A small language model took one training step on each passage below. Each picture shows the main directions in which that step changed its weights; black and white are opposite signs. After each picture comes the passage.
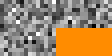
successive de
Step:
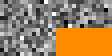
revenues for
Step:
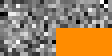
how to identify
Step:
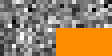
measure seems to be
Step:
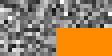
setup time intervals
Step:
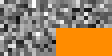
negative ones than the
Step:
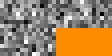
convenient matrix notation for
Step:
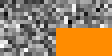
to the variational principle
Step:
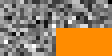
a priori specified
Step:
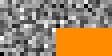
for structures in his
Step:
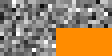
\circ \alpha
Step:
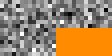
with the property that
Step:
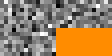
set $B$
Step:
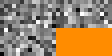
a semisimple
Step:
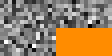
the module $$
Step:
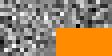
dashed lines
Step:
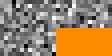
$\alpha =
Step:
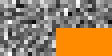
second step, it
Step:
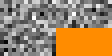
as a first
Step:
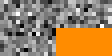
EEF condition
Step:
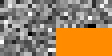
projective systems indexed by
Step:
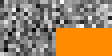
Using the block decomposition
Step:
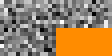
that by the theorem
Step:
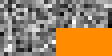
is a bijection from
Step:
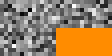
r)$ is
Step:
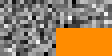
the source signals
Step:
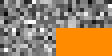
of the above proof
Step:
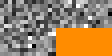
the capacity dimension of
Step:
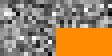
\text{ there
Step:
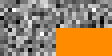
this Ext information
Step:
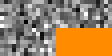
their implications
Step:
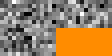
&=& \Delta u
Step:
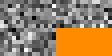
which are used in
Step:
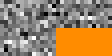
between positions
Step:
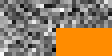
Braverman and
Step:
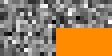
large numbers.
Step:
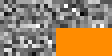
infinitely many integers
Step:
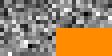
that the configuration of
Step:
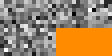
that the measure
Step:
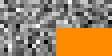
dependence on the set
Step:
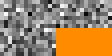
Gauss map,
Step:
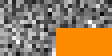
the case of a
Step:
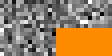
the proof of the
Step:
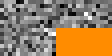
induces a map
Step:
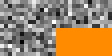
c) we know
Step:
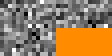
thermodynamic limit
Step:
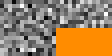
the variance estimate we
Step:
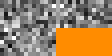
of communication
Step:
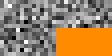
noetherian ring of
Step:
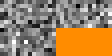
determined by its support
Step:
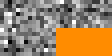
by other means
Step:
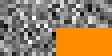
which has positive
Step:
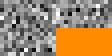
hits $\partial
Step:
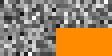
following formula:
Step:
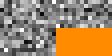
assure la
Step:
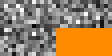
this does not hold
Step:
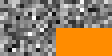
\bigskip Also recall
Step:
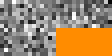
we use the
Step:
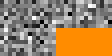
Lie algebra. See
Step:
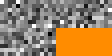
structure: if
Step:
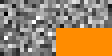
where $$\beta =
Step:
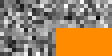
version of this paper
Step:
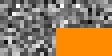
or, equivalently,
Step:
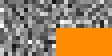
and Efficiency
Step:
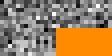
that, for
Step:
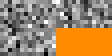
by refining the
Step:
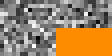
invariant is not determined
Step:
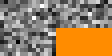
us have a
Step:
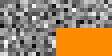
both of which are
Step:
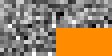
not a $%
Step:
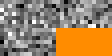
are devoted to establish
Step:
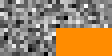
matrices with all row
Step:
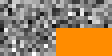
and so that
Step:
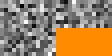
curves \hfill
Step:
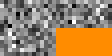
extend some known
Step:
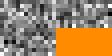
Then there exists
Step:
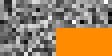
exactly $k$
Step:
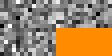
vector to be determined
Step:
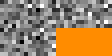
equation is zero.
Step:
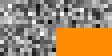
is pretty
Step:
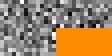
partial result towards the
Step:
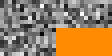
for any \( f
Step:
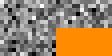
see that this is
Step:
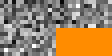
the classification of the
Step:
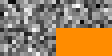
assume that we are
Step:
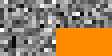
is given by
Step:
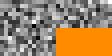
desired, $$
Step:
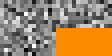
of the proof follows
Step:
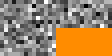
$\Gamma$ is
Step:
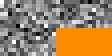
to show that the
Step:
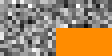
our algorithm, we
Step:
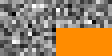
and hence continuous.
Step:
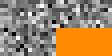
dataset and large
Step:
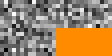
is well known that
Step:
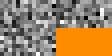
of identities involving prime
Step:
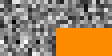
be the index with
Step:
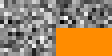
exact sequence of bundle
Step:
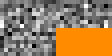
Upsilon global
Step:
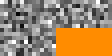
is equivalent, by
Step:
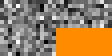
define a Hermitian metric
